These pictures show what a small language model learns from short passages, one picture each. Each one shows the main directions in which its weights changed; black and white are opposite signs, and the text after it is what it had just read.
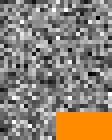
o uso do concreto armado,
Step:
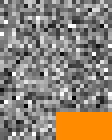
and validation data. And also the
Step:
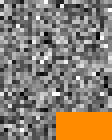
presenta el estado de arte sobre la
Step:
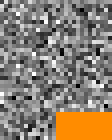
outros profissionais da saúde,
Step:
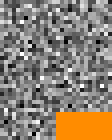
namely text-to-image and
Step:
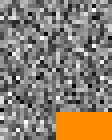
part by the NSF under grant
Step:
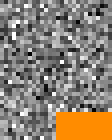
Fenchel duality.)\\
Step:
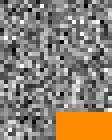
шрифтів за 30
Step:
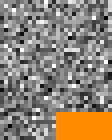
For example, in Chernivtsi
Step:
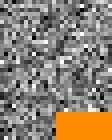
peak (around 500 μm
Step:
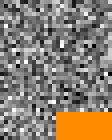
is characterized by increased secretion of
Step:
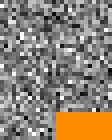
had a significant bias at formation time.
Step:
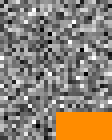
using endoscopic images are
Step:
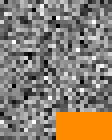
The compiled image was converted using
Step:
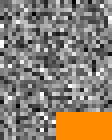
the measurements, we thus infer that the
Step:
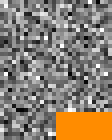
kelajakda xuddi shu
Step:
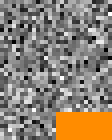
la producción tradicional de
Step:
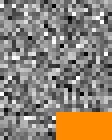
на педагогическую
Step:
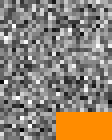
submission and believe that I have an
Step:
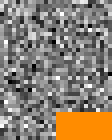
deve ser monitorado desde o
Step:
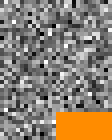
to disappear overnight. Is the
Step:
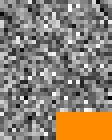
consider the nonequilibrium dynamics
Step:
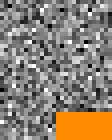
have been put. Research Methodology
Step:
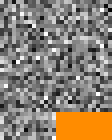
visual and aural for TV), the
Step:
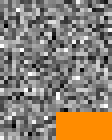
cell is not reversible,
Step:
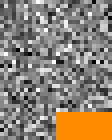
Sh. Bobojonova
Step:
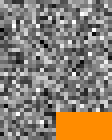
che rilancia tali
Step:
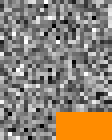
satisfies the boundary conditions is a
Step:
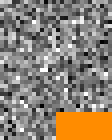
Fig.2. This model structure involves the
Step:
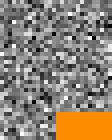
their selected location during their runway
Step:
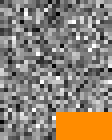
more common. HIV-infected
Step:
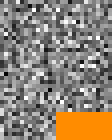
equation. Statistical analysis The
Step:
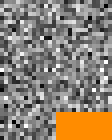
(icterícia neonatal)
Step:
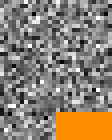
and offsets to the nearest
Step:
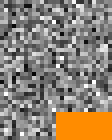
Cost indices Throughout this
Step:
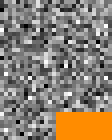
white-to-off white
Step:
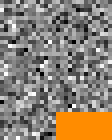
a complex scientific problem. The
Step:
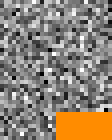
$S_0(Q)$ is purely
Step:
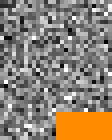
Plant Pathology, 4024
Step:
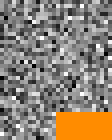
of the powerful factors in transforming the
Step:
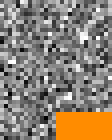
possible to realize temperature-stable
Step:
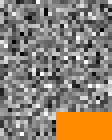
słowa, jaką
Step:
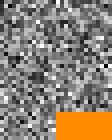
blijven omtrent het
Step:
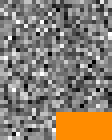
legen bei ihrer
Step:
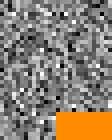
mumkin. Agarda
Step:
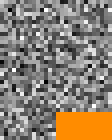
field (using the equation of state and the
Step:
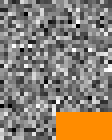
followed by a stress drop as the
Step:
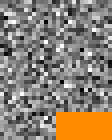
zijden worden bekeken.
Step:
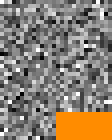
The concentric arrangement of three
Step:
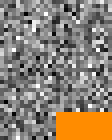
} \ \ . \end{align} The
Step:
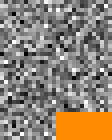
design phase; that way the team
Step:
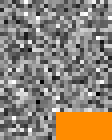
This class of theories is based on the
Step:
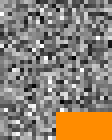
the non-relativistic domain. This
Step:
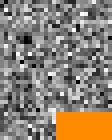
remaining pdf documents,
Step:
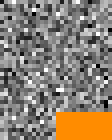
elaborados por Habermas em
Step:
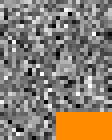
($\nu_b$) has the dependence
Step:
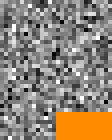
and introduce the formulations
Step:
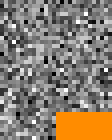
force and the need for relatively small
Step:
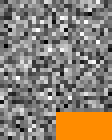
alert notifications in the event
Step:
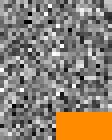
provide maximum gain with
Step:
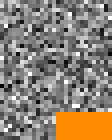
wind direction or transverse to it).
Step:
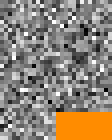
Planck Society, and the
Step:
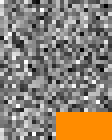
²Senior Resident,
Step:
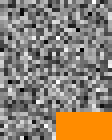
of Doctoral Dissertations
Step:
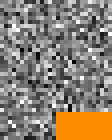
The reservoir at the right end
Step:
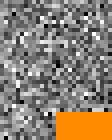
theses were published in the
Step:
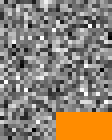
on Global Development and
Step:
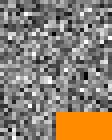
\alpha, \kappa) =
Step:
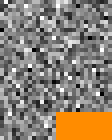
the unconstrained embedding
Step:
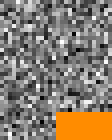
con la colonoscopia que
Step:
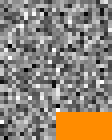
which is the isochoric contribution due
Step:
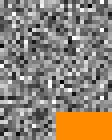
qimmat va ko'p
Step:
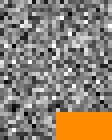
transforms the models with their locations and
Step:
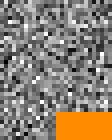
L. **Análise de
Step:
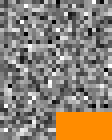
are studying, are widespread in
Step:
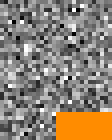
числа N базовых
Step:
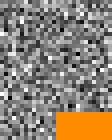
imbalance issue commonly
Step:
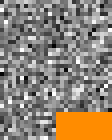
and then $d(u,v)$ is the
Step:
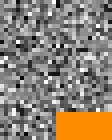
The experimental apparatus consisted of
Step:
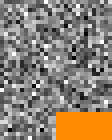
ochish vositasi, ermak
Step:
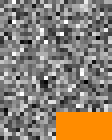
a pathway for large deployment of
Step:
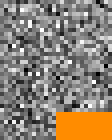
clusters na valorização de terras
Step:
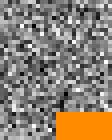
in the 2nd half of the
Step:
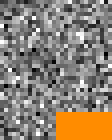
for this occurrence is that the N
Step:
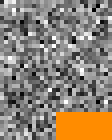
теории и практики
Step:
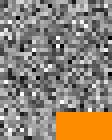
C05) but teeth also appear in
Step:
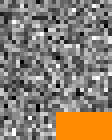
biobased polymers and polymer
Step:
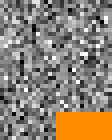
такі як освіта,
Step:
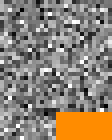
detection rate is 96.3\%;
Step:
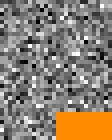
data are given in Sec. 2.2 and
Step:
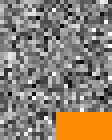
of Distributed Sensor
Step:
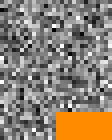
in the Department of Computer and
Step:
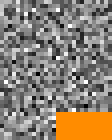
Flores Galindo es uno de
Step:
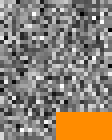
consumed by the world's
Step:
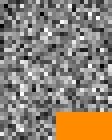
ambipolar behavior matches
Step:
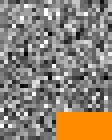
property of utility function, we define
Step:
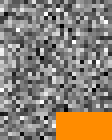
- Ardianti, A. N., &
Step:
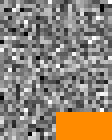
toxicity probability that is
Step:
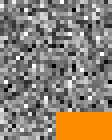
into account of the fact that there are only
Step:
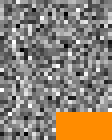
script will search the local system
